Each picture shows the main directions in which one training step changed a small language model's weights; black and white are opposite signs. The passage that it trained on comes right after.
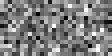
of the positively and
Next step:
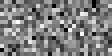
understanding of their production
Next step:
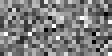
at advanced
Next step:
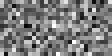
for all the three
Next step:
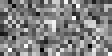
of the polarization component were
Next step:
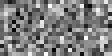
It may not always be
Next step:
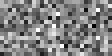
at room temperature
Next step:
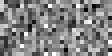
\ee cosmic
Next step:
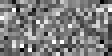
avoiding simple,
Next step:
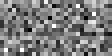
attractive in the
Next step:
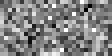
in terms of modified
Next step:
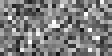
and overall system behavior.
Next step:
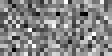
of the fluid description of
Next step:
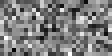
the larger power parameter makes
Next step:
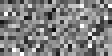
as the capacity
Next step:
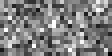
and makes it an
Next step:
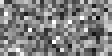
we introduce a new
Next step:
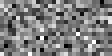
are probably crucial
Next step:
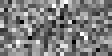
by using the same one
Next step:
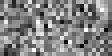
Quantum computing represents
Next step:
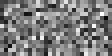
them the recombination
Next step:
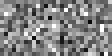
enables the use of
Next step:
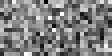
than averaging out
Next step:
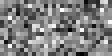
and Seyfert
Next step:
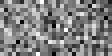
to the case of
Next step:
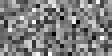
hard to characterize in
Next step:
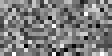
at this energy value.
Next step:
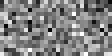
Ni acts as
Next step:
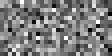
composed of layers
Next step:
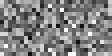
the reflection function is
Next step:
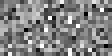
model. This investigation
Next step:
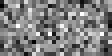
\), indicating a
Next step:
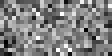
the density and magnetic field
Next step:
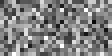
the observed network into two
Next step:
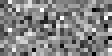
number of transmitters
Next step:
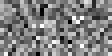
has been the object
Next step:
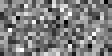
affected by the
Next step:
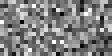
worth mentioning some
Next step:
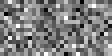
DFT total energy
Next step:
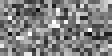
and adjustment
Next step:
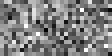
approach are vectors,
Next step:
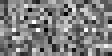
probe station
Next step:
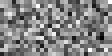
a small displacement
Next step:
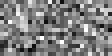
periodic variations of
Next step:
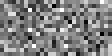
conventional PIC on
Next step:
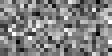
typically found at very
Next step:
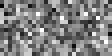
hear is to find
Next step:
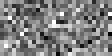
and just a few times
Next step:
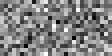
lower binding energy of
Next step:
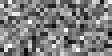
BAC approach by
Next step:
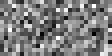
with respect to a reference
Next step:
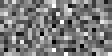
suitable assumption
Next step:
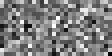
for $\theta$ and
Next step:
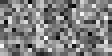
time unit corresponds to
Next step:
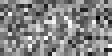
fluctuations, while supply
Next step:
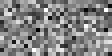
reaction $\rho\,
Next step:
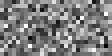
used to prepare
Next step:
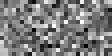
or perpendicular
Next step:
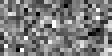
led to a
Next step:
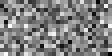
the dynamical forms
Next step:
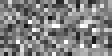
once for each
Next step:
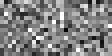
we simulated the
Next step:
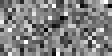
in predicting the
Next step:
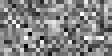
of Technology,
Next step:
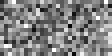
Mpc and NGC
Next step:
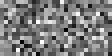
network is encoded by
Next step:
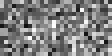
for (a) and
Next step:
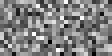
indicating convergence to
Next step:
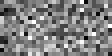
constitutes the
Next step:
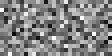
without having a propagating
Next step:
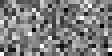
the dynamical system that
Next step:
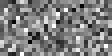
electrons per atom. The
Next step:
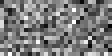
that the scaling exponents
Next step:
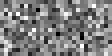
a whole (blue
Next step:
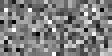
vacua. We show
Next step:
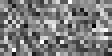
of stable modes is
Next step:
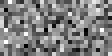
to regional study,
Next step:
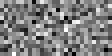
superconducting state of
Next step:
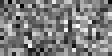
30~T were
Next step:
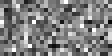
us recall some
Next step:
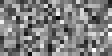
consists in a
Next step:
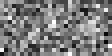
and finite $\rho
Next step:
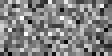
Ellison et
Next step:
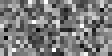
usual electromagnetic
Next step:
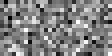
performance vs.
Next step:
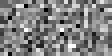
score. This
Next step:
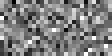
molar fraction through the
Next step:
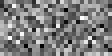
are such that the
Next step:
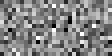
in the framework of effective
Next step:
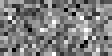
and such an evaluation
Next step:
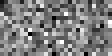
$d$ gives
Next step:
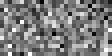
to the presence of a
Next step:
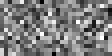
to load models in
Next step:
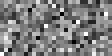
branch to other code
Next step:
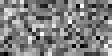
then their existence could
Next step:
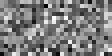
relations and the reflection
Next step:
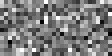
lacking aspect
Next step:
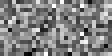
localized in the
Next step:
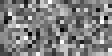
questing a web
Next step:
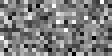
limitations of
